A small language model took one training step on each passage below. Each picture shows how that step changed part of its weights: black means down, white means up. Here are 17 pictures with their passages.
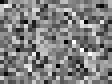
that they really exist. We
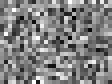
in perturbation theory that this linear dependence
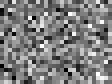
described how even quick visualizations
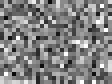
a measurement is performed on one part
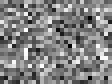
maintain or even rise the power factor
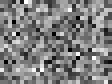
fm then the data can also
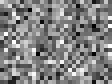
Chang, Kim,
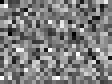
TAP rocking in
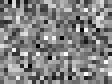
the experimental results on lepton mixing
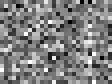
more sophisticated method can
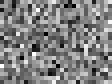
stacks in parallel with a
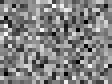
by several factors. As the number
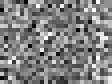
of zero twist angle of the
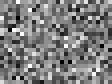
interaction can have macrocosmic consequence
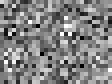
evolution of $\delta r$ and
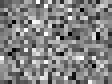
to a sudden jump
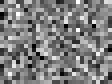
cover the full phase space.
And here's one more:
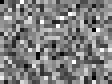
area for the propagation of electric and
